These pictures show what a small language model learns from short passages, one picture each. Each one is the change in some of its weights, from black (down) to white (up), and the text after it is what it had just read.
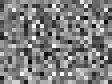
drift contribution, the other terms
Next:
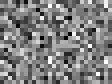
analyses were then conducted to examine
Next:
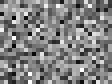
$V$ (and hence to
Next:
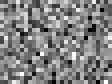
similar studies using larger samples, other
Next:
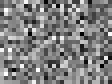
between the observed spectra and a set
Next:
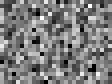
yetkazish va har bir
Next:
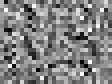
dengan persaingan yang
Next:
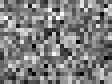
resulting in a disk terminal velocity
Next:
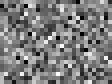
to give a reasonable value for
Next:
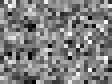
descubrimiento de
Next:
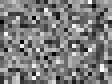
we will again suppose that
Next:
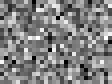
gestalteter Unterricht
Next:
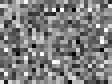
disk}$ is faster than that
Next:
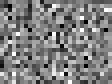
Marketplace functionalities
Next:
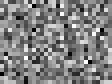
overall prevalence of RLS
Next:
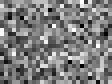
gain). The XFELO
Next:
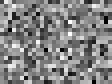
y la desaparición de
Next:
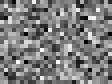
found and applied in the literature,
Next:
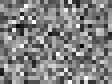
high, the trained ANN
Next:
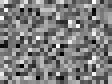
do tecido. Após
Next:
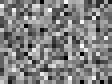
continuous time ergodic
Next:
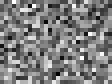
delay from fault detection and
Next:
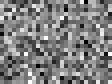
galaxy template (magenta),
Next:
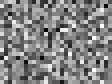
intuiciones pueden
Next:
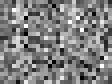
the GIS-based approach employed
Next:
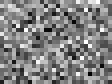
expressions for $\alpha(z)$,
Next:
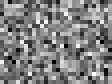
a charged rotor generates a
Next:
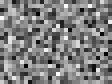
Panteizmo argumentą
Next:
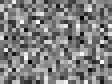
lower loading [6,
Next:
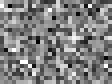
and Maxillofacial
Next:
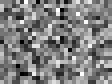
as QR codes.
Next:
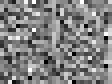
PBE and DDH
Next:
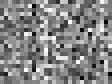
del momento histórico
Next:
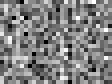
to this interval is added to
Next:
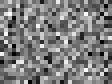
since the system is prepared in
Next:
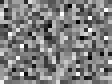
stages. The accuracy of the proposed
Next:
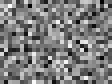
start by reviewing the calculation of
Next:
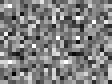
nearest one to the
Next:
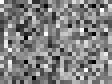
independent water level measurements behind the
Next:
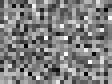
strategy, companies tend to
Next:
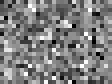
ce qui est urgent,
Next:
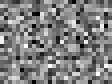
qualidade à população.
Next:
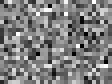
in understanding how faculty members
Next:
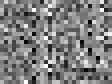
жабҳанинг ўзи
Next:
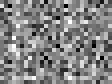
Organic Acid Base
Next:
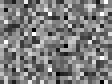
va majburiyatlar
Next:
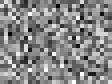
energy system assessment - future energy systems
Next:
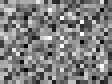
invariance under infinitesimal
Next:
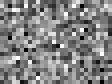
multiple-access is one of
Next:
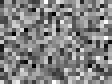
alguns pontos de
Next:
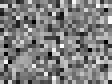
implement it. During the
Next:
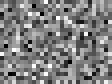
Agundez JAG,
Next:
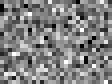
to study the quantitative content of
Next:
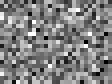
Institute of Medical Sciences,
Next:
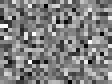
Heavy Ion Collider
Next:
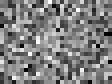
rate of water was 2.5
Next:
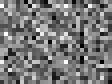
increasingly formidable challenge for
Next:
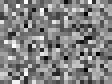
academic and researcher with a strong
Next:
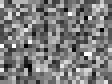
condensate is present if the
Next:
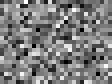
also used for other methods, where
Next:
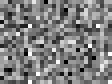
bacteria associated with marigold
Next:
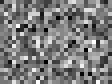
\Gamma_{Aug} =
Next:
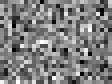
are generated based upon our previous implementation
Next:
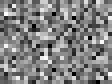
instables ou en situation de
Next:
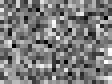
De kans neemt
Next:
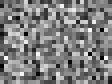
and comparative analysis are discussed in
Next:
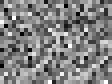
show the details. Therefore, the
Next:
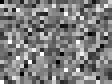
Vehb³¹ ve
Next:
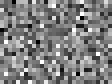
characteristics of AGB stars make them
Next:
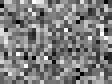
into $\ket{\psi}$ via
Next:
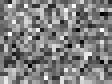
is why traditional approaches to the
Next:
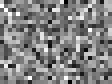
a given tiling is not
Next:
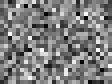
system is based on the sum of
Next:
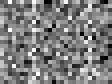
числа моделей
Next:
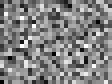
example, we could score the
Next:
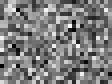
utility enterprises under state
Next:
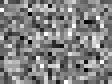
aquello que sí
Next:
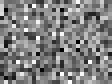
wealth inequality changes.
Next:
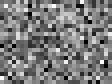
literature and data all from within the
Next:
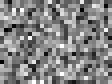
disesuaikan dengan
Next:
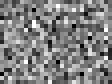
the impact of the first and second
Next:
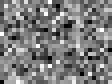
that intelligence has a great role
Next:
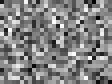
and leguminous crops
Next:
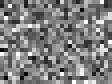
Keywords: Pumpkin
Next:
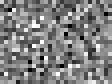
chiziqning umumiy
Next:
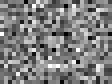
hospitalization, but should also
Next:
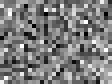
of the proposed framework is its ability
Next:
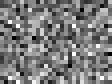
muammosi ijtimoiy
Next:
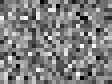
updated resulting in different versions
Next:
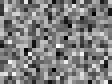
the correlated systematics in the
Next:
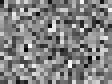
fig. 3 only roughly
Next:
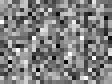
com bom posicionamento
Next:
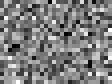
32b custom instructions
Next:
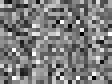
o'z navbatida
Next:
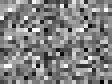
2009). The presence of a single
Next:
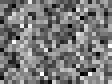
insonning bilim darajasi,
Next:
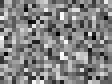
taken place at a later stage.
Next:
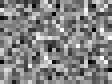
la discussion sur ce thème
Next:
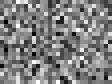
Vergueiro e Ramos
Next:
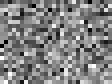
experimental data from Collin et
